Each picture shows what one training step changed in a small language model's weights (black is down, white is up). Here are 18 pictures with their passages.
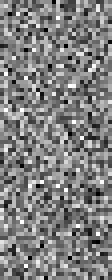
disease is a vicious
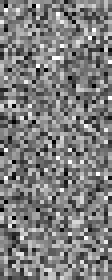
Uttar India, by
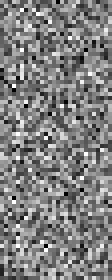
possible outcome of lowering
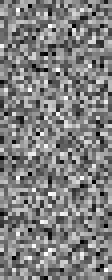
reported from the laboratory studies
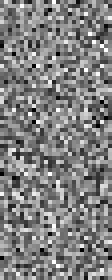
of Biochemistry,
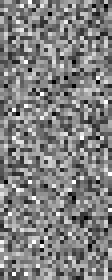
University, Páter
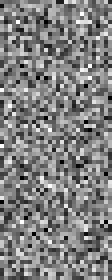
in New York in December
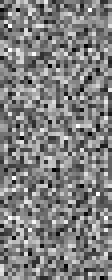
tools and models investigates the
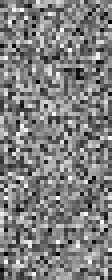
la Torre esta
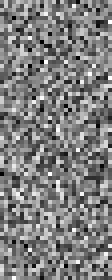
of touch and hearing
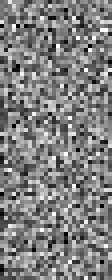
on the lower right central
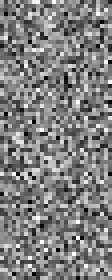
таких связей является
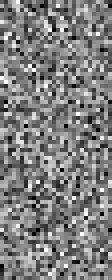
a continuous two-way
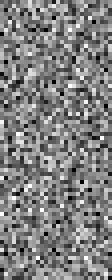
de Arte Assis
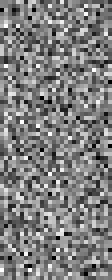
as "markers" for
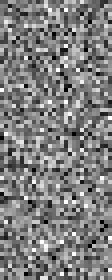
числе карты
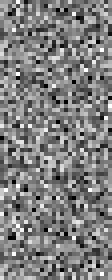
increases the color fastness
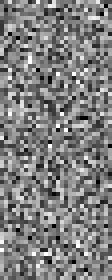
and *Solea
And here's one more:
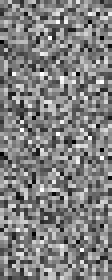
development based on contextualized
